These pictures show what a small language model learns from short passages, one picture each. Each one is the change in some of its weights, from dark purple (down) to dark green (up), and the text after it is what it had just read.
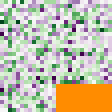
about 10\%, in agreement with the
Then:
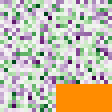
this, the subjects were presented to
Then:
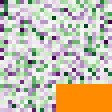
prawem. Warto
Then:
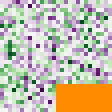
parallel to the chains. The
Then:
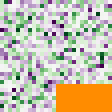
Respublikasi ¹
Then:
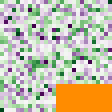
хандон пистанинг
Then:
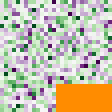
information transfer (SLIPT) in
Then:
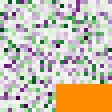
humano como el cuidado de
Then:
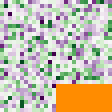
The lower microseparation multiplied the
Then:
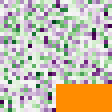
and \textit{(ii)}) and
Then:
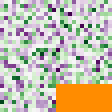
traditional case in which source and
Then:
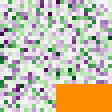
analysis method claiming improved
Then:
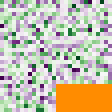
the observed values" for ARIMA
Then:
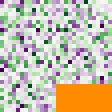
pós-II Guerra,
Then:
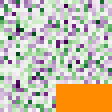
mahsuldorligini va
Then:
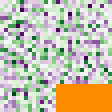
to those in the lower part of
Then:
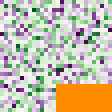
are removed to ensure a
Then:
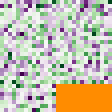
may be assumed to be real. In
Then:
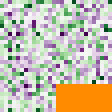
where it is released into the
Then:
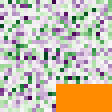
are essential. In this work, similar
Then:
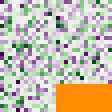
and diversification of the
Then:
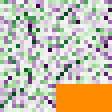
kafedrası katta
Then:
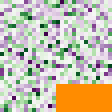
scaled variations in the blurred
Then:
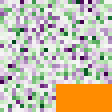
the initial particle distribution along $y$ and
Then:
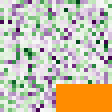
visibile ("sopra la
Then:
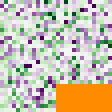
constant $\alpha$. If that definition is
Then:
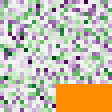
**On the kinetics of the
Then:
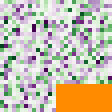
ЦК фізична
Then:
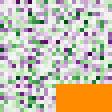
or less satisfy the current observable
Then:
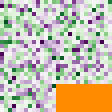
assumption that death due to
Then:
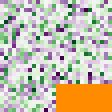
compared to what we measured in
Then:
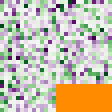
Emanuelle Torino
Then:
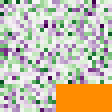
the Wilson coefficients that would
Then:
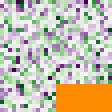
directed use of technology in
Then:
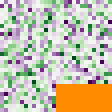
umed de origine atlantică
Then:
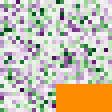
mediante colaboração
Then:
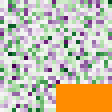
between the OPDs is left in order
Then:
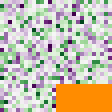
edi. Ushbu roman
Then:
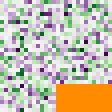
C \end{align} which is a
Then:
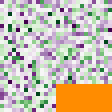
menos positiva. Sería
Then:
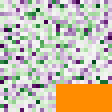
Ya en 1966 realiza su
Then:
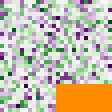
is when $a=1$ and
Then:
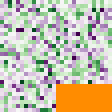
Salah satu yang
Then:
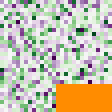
mahallasidan usulu
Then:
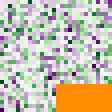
نوشابه فانتوم
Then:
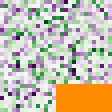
dirigente del regime»
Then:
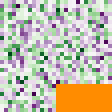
thin, and the gas
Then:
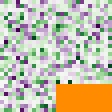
constant flux of mass directed from small masses
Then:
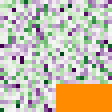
¹ Graduação em
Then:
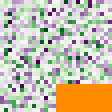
tratamento de separação por
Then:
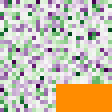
low richness and diversity of
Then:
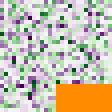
кроз Пољску
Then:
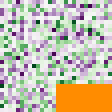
spacetime. The latter was proposed as
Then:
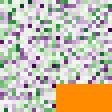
ao grau de aversão ao
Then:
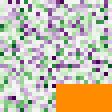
write the induced interactions
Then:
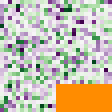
if prepared in a stationary
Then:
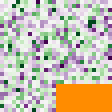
en los linderos de los
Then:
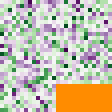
by combining a set of correlative
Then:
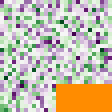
In particular, the radius of the throat
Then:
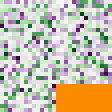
o‘rnatish va
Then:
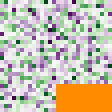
angle=-90]{} \caption{ The
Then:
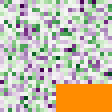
part, while $n$ is the
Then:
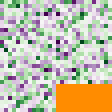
uniform translational slow motion with
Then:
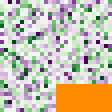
bear very subtle NEQ
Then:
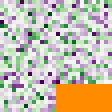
first high $z$ DLA to
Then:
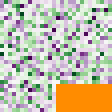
a target-mediated
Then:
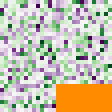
aralshmasini chiqarib
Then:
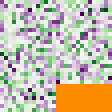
in small collision systems} % %
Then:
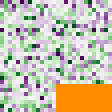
example whose disassembly is
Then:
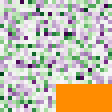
MCM scheduling to
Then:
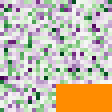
military history and serves
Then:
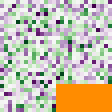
axial form factor: MBGH
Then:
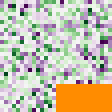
show that the second stretched
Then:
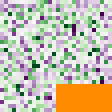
of the right site, shown in
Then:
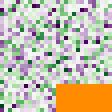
matrix $\textbf{U}$ is an
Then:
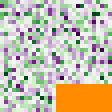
(bar, bulge and spiral
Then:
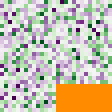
dar continuidade à assistência
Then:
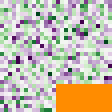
Tuna (Çev.),
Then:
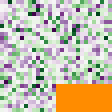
the load sharing is localized
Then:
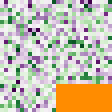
the underlying physics, the model
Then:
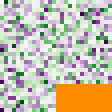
balance} \nonumber \\ 2
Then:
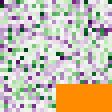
от расширения зоны
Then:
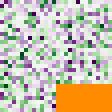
frequencies. Specifically,
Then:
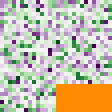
operation in time or frequency domain only
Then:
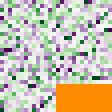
o perfil longitudinal
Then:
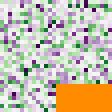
\end{eqnarray} The parameter
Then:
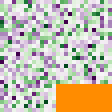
darajaga olib
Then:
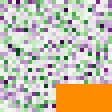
muddatli va taktik
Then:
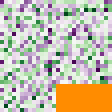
In particular, we investigated the impact of
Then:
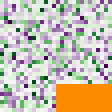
effect (Rigutti et al.
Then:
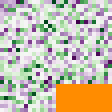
prior study found quite a few
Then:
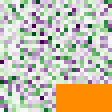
Cu microstrip
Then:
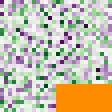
or skin changes. KEY
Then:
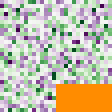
expanded over a basis consisting
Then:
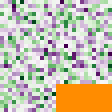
shapes without measuring the amplitude and
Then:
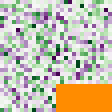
la actividad, deberás ir
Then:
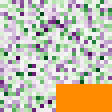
qilish imkonsiz va
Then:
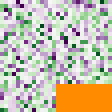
mais comuns do grupo das
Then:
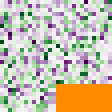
avoid spurious motions in
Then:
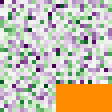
Hund's coupling case (a), which
